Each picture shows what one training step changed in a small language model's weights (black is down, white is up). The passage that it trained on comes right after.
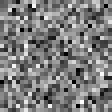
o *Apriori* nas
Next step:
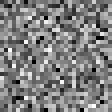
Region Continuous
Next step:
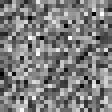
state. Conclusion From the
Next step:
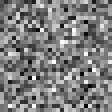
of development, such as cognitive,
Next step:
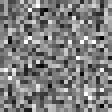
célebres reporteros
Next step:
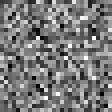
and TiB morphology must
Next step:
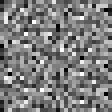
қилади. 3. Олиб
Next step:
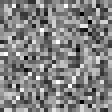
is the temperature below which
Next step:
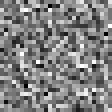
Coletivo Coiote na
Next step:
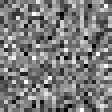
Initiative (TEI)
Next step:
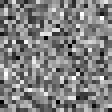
University Abstract. This
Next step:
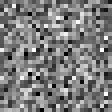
qilishda foydali
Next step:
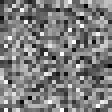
approaches of STEM in the context
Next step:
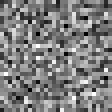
healthcare industry with specific
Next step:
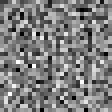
students - Other activities and outreach
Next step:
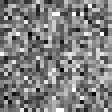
that there are few studies on this
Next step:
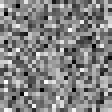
has constant density and we have
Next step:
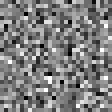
Giovanni Sassu
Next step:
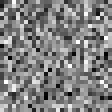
number of poisoned patients
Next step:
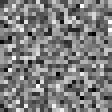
de producción. 12 EL
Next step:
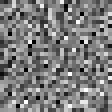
in this paper. Statement of
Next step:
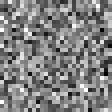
the 81 grapevine
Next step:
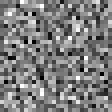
Ciudad comunal,
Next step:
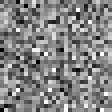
“эй кўнгил”
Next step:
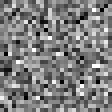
inequitable employment and
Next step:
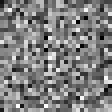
most nuclear reactor systems
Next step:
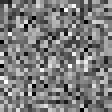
universities. The method followed was a
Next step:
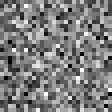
auch bei uns, und,
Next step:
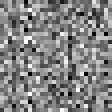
of this newsletter do not
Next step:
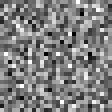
eng qadimiy va boy
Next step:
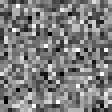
animal care committee
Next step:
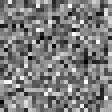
relevant and competitive.
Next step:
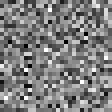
of his autobiography in
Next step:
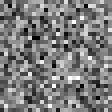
Les ramifications posthumes
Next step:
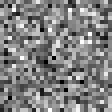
Conclusão: o perfil de
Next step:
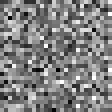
through EFA but were reduced to
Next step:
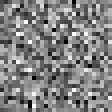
make the proposed code
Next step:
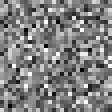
Pedagogical University English
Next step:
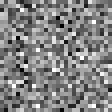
Под общей редакцией
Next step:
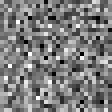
Workers in Japan.
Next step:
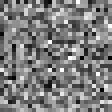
1 Thermal storage
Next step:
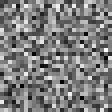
atau kedua pasangan
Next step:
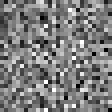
etc.). However, testing at
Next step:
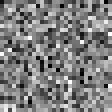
they may have inherent problems that
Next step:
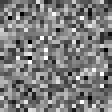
from Irish mythology,
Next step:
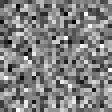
a hoe). As with chemical
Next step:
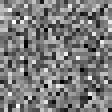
el papel también
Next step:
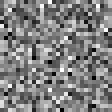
kaliy va o'simliklar
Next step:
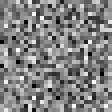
Mazkur markaziy
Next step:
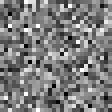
der Unternehmen. Ein
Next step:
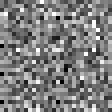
Г. А. Советов.
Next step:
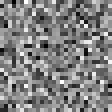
scholars like P.
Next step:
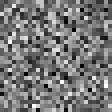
assesses the visual field at
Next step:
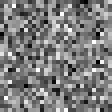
is shown in Table 4.
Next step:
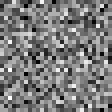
به کمک
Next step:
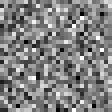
el uso de espacios
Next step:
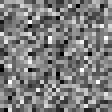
bir tutarlılık
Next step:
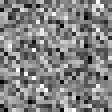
Айниқса, инсон
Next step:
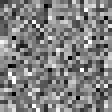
description corporelle. A
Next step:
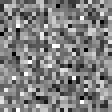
are known to predict a higher
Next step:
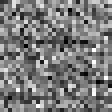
at different optimization parameters, and
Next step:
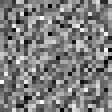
70% o'quvchilar
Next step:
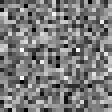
муҳим восита
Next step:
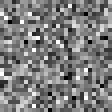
qiladi (5-rasm).
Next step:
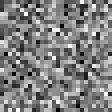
етнонім, який
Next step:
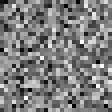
carbon, buildings, model,
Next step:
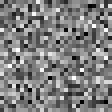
In other words, the research has
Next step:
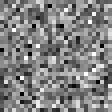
o que EA, e procurar
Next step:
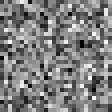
replacements in cache
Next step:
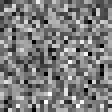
an armful of the flowers
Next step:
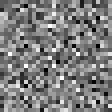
значительной степени
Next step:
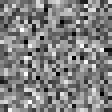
normativa para viver durante
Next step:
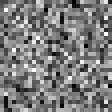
vice versa. If
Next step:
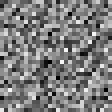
inclusion was also carried out and
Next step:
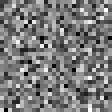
visites saisonnières
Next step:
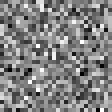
sharing of risks and profits
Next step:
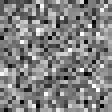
there also stopping traffic.
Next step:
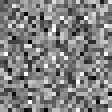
[2]. Proper interpretation of
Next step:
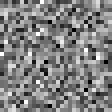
faoliyat, orfografik,
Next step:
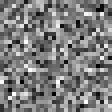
vez son independientes,
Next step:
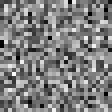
allows the creation of various
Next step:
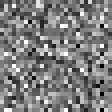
fraction in the microbial
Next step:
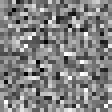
Oro. Mit einer durch die
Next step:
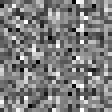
recordings correspond to two different
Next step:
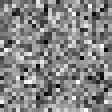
steadily upwards into
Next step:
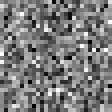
Erzählens (i.
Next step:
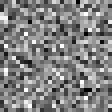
1. Нейман Дж.
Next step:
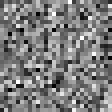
enhancement. $$CORR
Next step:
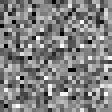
in stirred tank reactors
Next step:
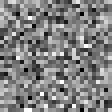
bir soatda o'chirish
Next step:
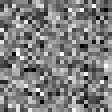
lead to declining soil health and
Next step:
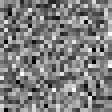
together with symmetric
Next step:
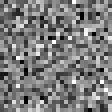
Handover Latency, proposed
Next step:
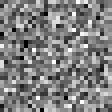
focus on sound. The process of
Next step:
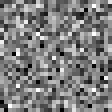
cities is declining. The
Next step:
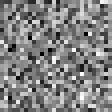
and 3000 nm, although
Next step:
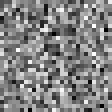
next century is concerning
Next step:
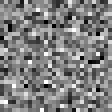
Accepted date: 12
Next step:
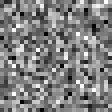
the so-called conflict
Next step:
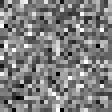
Hz to 25 Hz.
